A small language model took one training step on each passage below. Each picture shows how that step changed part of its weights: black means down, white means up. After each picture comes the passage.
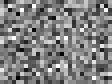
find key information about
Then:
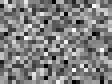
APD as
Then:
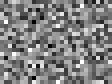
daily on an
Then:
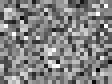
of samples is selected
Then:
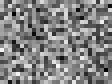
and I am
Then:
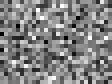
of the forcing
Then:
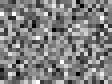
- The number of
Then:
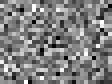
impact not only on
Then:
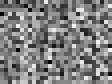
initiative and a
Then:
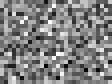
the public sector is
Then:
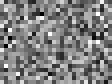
que les interesan
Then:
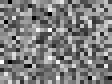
explained in our
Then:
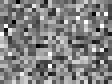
owing to the
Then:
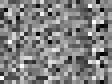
outline of the
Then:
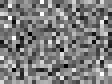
de collecte des
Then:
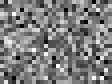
while maintaining data
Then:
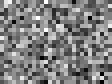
However machine extraction
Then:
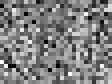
ways that its development
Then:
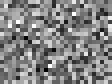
predictions of performance
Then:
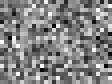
lo debiera
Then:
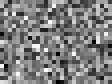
the figures of
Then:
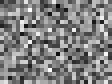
quotient rule for
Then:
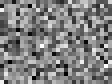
are forwarded
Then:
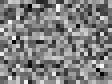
de titan
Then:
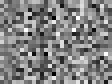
online learning. To
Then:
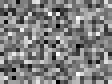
statement (even in
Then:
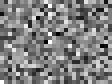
a nation's
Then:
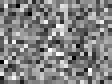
the oil is reduced
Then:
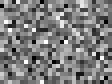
from C-H
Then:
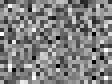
consider the three
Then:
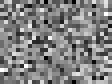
international moves in
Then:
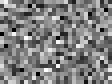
in the Development environment
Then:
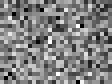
ir bands at
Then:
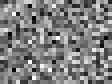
we show that if
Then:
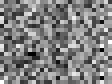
methodological tools for
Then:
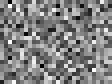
Example of a
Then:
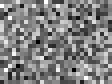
transmitindo a
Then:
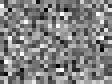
entre todos.
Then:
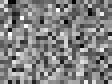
and Middle
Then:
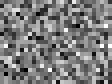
denote universal constants that
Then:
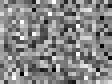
hors de
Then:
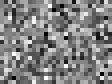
full multiplicity
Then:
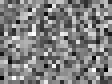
typical functional
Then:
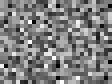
science In order to
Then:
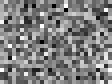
debido a
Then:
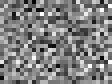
present as the
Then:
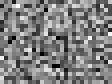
is the most critical
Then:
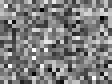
normal painless
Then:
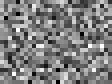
genomen, om
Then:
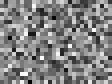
Нами были
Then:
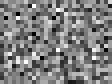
be captured by
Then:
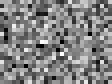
associated factors of
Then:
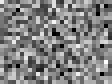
modul ishlab
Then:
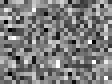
який саме
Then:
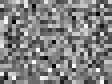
KOO designed
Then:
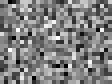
from each open
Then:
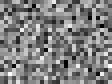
phenomenon of the
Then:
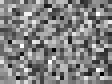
development of innovative
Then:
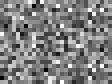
with a porous
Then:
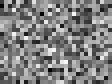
of the exterior
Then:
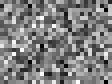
one phase when its
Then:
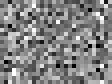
as soon as
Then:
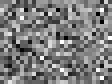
entre as features,
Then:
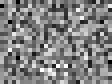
and each point
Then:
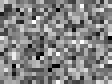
Finally, Section 4
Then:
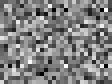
have high similarity
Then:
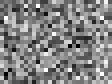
heating of the
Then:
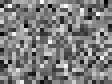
for patient
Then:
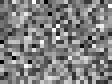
in space slightly
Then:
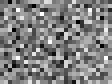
trends of
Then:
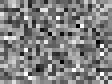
irrigation conditions
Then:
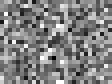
the goal for reducing
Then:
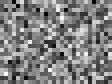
studies and records
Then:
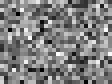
conducted by the author
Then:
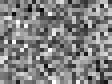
the bacterium
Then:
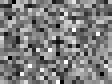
Feng was
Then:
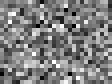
və oxu
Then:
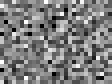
was attributed to
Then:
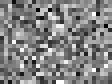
the only possible types
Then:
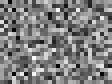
o tempo
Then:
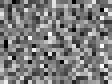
rank 3. For
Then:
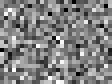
the (center,
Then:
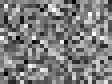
Tag 2
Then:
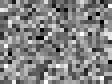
which have produced a
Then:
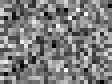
ЕГ і
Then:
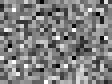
as variadas
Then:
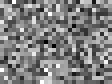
experiment was done to
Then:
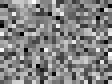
tissues above
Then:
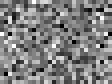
com densidade
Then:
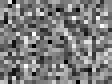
colonization of
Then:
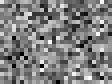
energy per fundamental domain
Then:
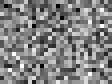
consumed material on
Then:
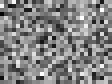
used in the
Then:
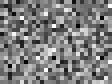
of thin matrix
